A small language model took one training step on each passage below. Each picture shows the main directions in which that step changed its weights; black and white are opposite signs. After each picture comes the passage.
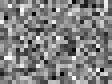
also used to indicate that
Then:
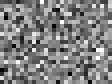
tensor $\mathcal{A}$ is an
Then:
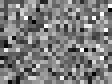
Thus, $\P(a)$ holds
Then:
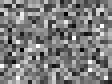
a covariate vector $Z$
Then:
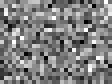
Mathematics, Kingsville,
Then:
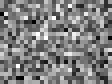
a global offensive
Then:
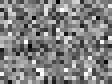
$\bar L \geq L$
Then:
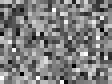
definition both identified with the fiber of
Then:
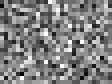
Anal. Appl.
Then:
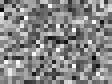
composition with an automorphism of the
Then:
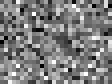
introduced the method of forcing in
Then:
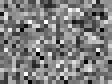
addition performed on an unbounded or
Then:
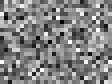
to within a given $\epsilon$ chosen
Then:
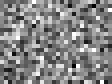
if there is a solution of the
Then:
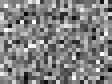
when GPUs started to
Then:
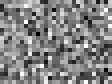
known that AIC tends to
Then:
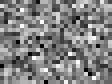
quasi-transitively on the vertices
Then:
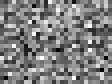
algorithm is implemented by
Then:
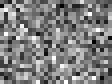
this distributed mesh. In the
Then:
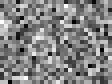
given in the functioning of some
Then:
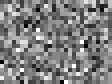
L\'evy measure of
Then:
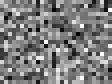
space of vector fields tangent to the
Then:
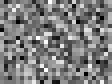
stress calculation are explicitly generated
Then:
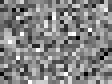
be the set of orbits over each
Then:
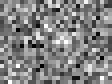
Now, the symmetry of
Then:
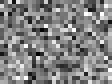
are in the (bounded below) derived
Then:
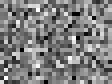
Multivariate Gamma
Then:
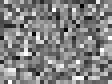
map from the space of polynomials to
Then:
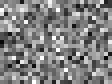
the nodes along feeders D,
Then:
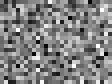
X}$. By a result of
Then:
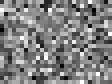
& \lambda & \cdots &
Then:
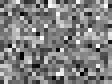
viscous flux,
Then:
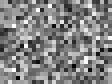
we deduce that $u\in
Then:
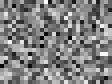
When set to auto, this will
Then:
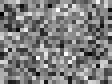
the same side and at least one of
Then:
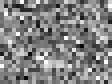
dense. (To see this,
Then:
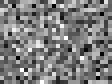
easily to computation. What is needed
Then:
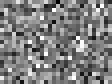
a linear structure. Cheeger
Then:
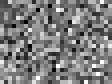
we will work under the common
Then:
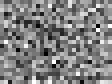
operators of order $s$, say
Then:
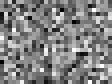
in the long run $i$ would
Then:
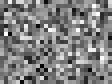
continued fractions'. ##
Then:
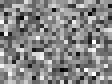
between the states is straightforward.
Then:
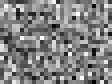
results in this section. All the
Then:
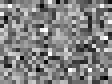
That's clearly what free
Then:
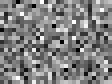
is well defined since $f$ is
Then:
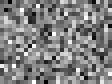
\emph{KPI optimization
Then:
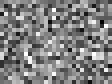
$X$ a minimal model and
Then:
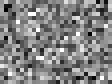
equation is spanned by the
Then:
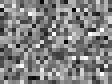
collection of all \ntmrb
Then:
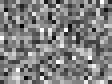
information are most welcome.}
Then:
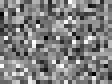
background on the description of
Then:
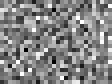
temporal coefficients do not depend
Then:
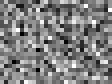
law describing the time of first
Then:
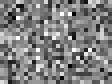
be the conjugate surface of the corresponding limit
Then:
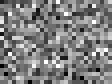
Repeating this $\ell$ times
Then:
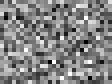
to study SDE analogues of
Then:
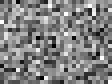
depends on $m$ though the
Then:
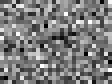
a modern treatment for
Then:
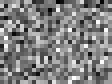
empirical NP
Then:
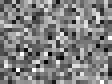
satisfies $e_i\geq
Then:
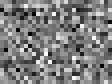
that \be 0\le
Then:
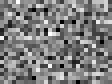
modular form, complex multiplication,
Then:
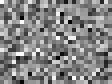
estimators are proposed to deal with
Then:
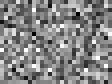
different marked point is
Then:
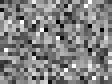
for $\theta$ if and only if
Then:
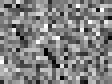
a trace class operator. Finally,
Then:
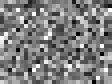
that we actually do not require that
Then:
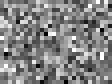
lemmas, such as the
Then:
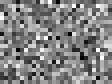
defended} from possible
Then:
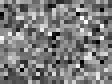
the Cech complex for computing
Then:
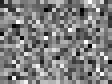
dg functor which preserves
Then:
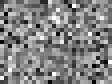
expectations. For time-dependent
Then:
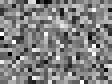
as above, and let $\sigma$
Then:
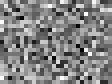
with $(G, \cdot)$ abelian
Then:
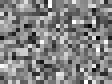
applied to the filling on the
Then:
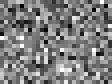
we consider the homological framework,
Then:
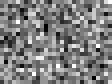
Hence the Proposition is proved.
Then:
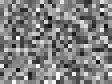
For every even cycle in $X$,
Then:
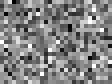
M)\,, \end{equation}
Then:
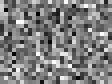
observable quantity. The observable
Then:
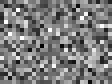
depth in [18], where
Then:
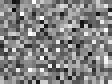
formula has numerous applications, see
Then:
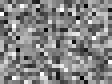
one $A$;\\ \indent
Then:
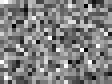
N_{\mathbb{R}} \times
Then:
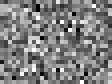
MoM achieves generic list
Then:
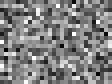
trivial. \begin{theorem}
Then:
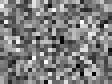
exist $M_u\ge
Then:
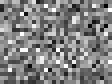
convex and continuous and the optimizer
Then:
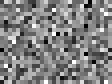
define a Gysin morphism
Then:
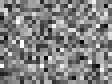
coprime, as well as
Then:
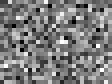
we have a different pseudodifferential
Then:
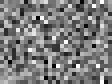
m)$ be a Noetherian
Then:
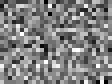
and a limiting lower bound that
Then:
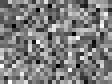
we know that $\partial_n h
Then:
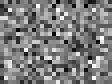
\cite{BH}). As follows
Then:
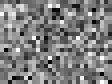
the numerical range $\Sigma(q)$
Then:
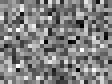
introduction to the concept of matrix
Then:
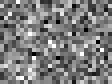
means} \author{Per
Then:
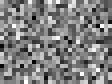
there is a path between these vertices whose
